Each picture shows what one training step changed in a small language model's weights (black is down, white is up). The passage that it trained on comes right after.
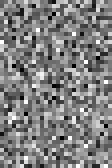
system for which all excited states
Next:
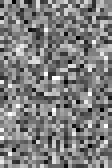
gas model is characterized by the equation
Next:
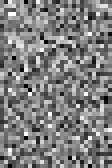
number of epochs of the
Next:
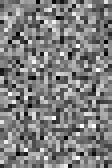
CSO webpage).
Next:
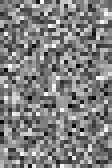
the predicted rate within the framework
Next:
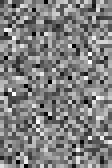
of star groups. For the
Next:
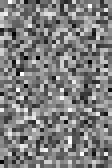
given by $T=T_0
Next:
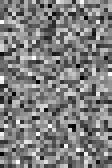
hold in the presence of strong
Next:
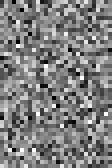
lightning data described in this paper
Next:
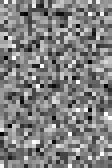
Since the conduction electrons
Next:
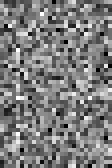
underestimate the
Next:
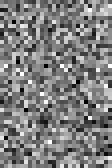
lobes represent the two
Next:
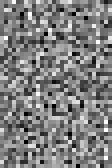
in inhomogeneous
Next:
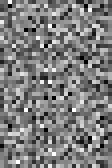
1.88. The absorption
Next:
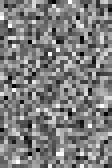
selected clients
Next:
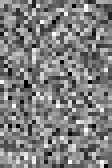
interaction with the magnitude
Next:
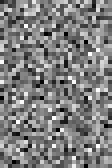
suggests a value of about
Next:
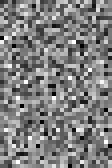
in core-collapse
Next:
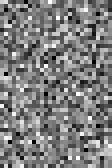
the laser, since
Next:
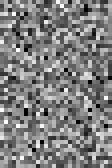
surface of the outer
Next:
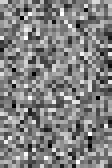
embryonic day
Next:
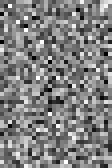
\facility{} macro
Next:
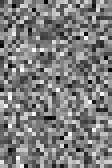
of the integral, first based
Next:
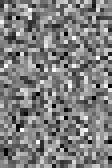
not only on $q_i$
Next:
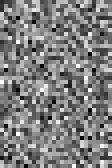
follow the approach used for the structure
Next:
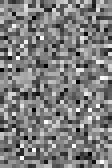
eigenvalues of the
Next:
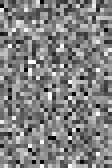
order to test Hale's
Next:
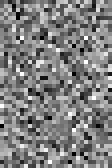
$n=2$ level), and
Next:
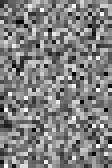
In the region $U >
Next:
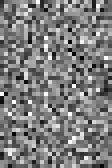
explore the scatter of
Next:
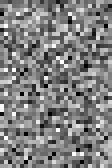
the outer solar system,
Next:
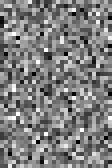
is huge, %the
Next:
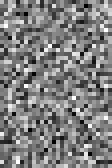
a comparably large maximum
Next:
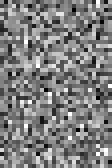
would like to thank the
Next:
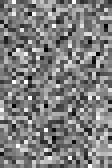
flows accelerated by
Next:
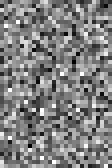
\end{equation} see
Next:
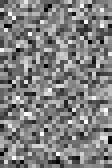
contour plot of the
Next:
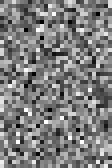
achieved by compressing
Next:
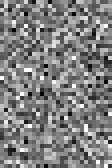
color representation only through a
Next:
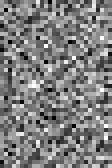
tend to render any
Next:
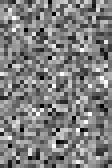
FP) | | Recall
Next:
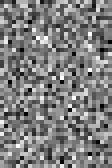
coated with silica
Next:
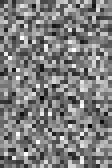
in a simplified model that a
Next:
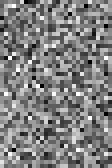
the algebra in quantum theory
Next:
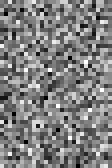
and 59 such data points of
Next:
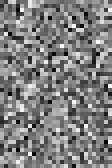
One can assume that the
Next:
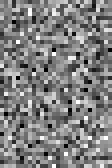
= 4$ GeV and then
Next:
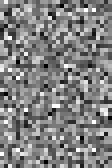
describes the intraband
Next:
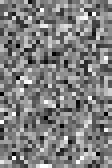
to be a very young
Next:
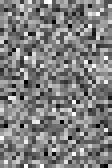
temporal distance gives the
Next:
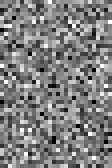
this section, we specify to
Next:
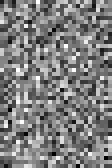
distinct variable,
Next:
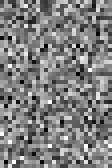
losses. It is not
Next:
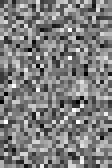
in the v-group form a
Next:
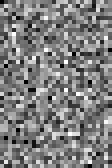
this galaxy as the cluster
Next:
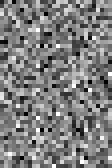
photons at 702 nm,
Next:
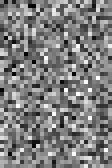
than the value given by the fitting
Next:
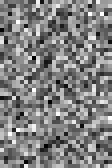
tabular content, we
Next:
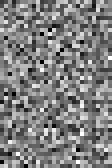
in the main text. The
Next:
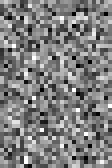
Given the all-to-all
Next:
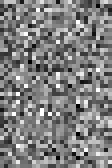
reveal that unreliable
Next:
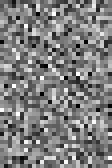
but our approach accommodates any
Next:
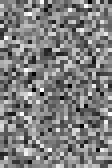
adaptability to noise
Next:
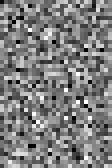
better than those trained with only
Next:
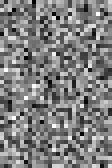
fitted by the power law
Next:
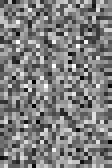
models of structure formation, an
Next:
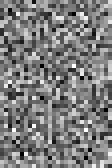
finite-size scaling to
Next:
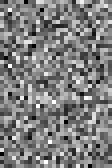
achieve both stable frequency
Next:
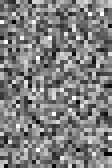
contributed to the formation of
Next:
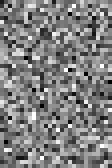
views. In the
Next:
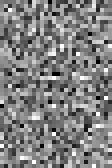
The SDCA property is
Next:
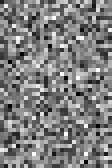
the development of new
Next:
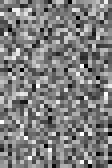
equal capacity to act
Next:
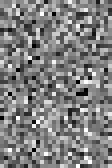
even with the myriad of
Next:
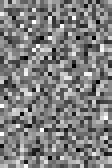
constraint that the limiting values are
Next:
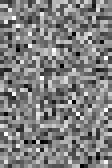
EAM potentials, such as
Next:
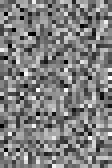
sensitivity range; such observations
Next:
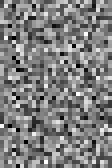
on the following probability density function
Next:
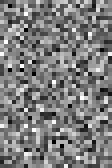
supported by a thin
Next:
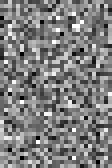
the constant terms involving
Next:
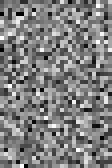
of the Planck length.}}}
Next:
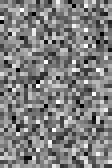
$\delta$~Cep. In
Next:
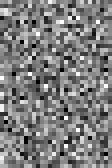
is given by the sum of the two
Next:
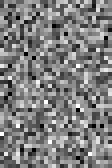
to the next lower
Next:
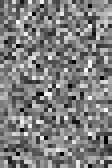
widely believed that
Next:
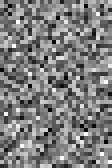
A popular latent factor
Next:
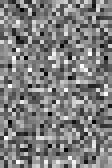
same sources, which is expected
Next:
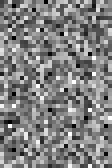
of states with quantum entanglement
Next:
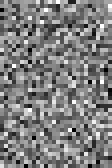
big dimensions of the
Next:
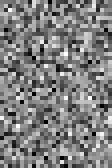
The eigenstates of
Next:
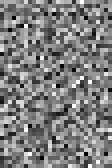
horizon of a
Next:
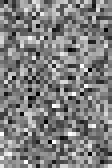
are covered by the relations
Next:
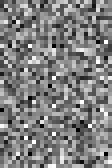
over LDA is less
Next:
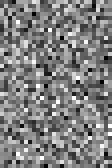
fact that capacity is a
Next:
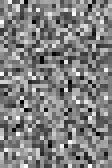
independent set by calculating the
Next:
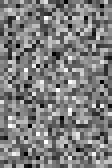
to benchmark the {\sc
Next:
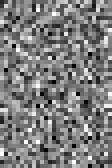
from strong coupling physics to integrated
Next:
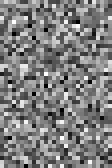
of the adduct, of the
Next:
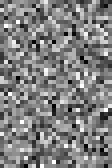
\end{eqnarray} From the
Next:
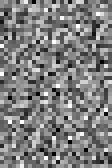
and pollination. Our
